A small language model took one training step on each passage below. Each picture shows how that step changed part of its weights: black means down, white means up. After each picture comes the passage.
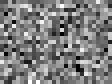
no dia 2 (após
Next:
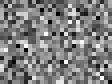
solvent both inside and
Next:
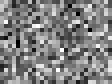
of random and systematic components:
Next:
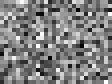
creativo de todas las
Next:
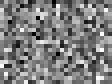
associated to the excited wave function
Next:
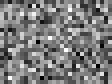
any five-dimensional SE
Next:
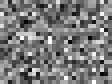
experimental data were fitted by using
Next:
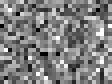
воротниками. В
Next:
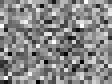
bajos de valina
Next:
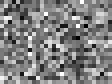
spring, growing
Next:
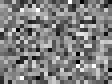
very strong or very weak
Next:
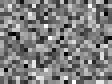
sufficient assumptions, which
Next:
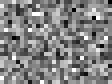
order to get more insight
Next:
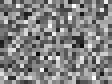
qilishda muhim
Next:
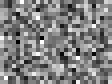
\approx \theta$ and
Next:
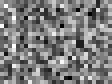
menguraikan dari data
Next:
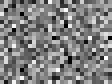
of Physics, Wuppertal
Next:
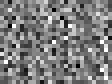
yang memperjelas
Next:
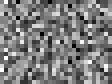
assumed random values following an
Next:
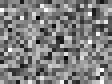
та визначення його
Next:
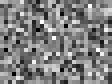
within the window.
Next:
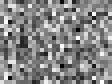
yang dapat menurunkan
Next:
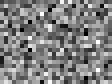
methodology as in actual
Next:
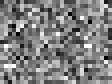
coming from $t\rightarrow
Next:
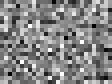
la integración de los
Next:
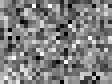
$D_n$ are
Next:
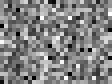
different from zero to reproduce
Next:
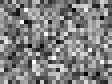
show that the next
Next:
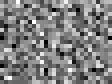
berjalan dengan lancar
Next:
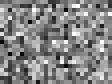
motor driver,
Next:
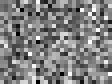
± desviación
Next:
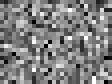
while imposing given geometric
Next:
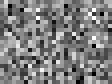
is desired to use the
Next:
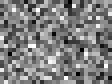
diagrams. We find that
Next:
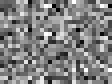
triggers an early
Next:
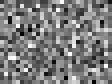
Neuta Wetland,
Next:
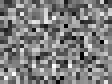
advected by the flow.
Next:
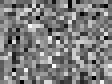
test case consists of a
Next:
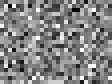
que nos enseñó y
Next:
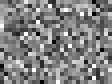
we will confirm this
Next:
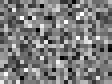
These systems have varying
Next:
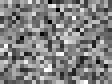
metal caliente en el que
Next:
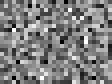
be adapted for a
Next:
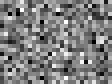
одного направления в
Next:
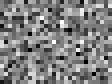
behavior of an unstable
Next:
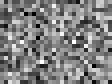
los actores asignan
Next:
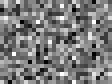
The testing procedures were
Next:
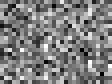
amplitude, while the latter
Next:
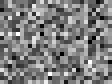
turizm alanında
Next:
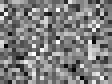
pump fluence that
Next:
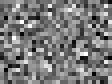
galactic centre.
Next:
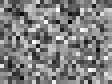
that $\chi_q$
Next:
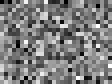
computed for different values of
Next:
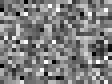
\end{equation} This is
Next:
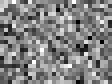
opposite shoulders at
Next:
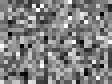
an IDFT. In
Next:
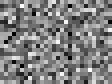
dark matter modifies the
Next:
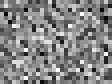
Frauen- und
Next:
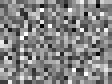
Gomes da Silva
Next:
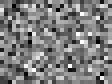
the fact that it is mainly
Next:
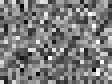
SUSY (it was
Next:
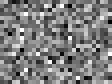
population of $N$
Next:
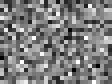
on the inflationary parameters,
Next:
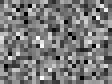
do not wish to model
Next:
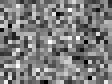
high-performance systems.
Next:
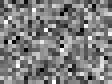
intervals, using data from
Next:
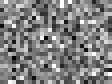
one of the southern
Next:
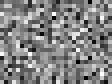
ont obtenu des
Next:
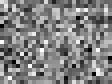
obtained. We proceed to
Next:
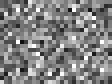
Hiç bir suçu
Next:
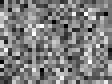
and dissipation of
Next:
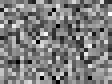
is hyperbolic.
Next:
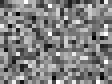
of the Brillouin
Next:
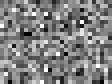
Inférence quantitative
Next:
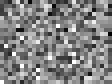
Burgers vectors
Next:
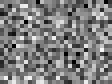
objects with early
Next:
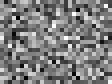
the CO$^+$ and
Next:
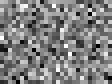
kaplıca ve
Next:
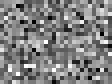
kerak. Frame
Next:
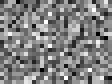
Konovalova –
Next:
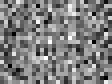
The depletion potential is then
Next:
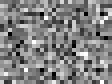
qiladi). Balki
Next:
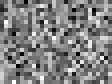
time of 500\,fs
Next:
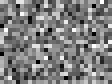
их различными
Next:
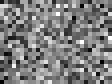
a function of the magnetic charge.
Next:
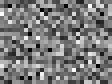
sensor as counterpart for
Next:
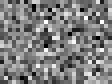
estimated detector countrate
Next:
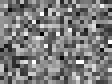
the most recent encounter comes
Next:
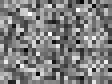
results can also be applied to
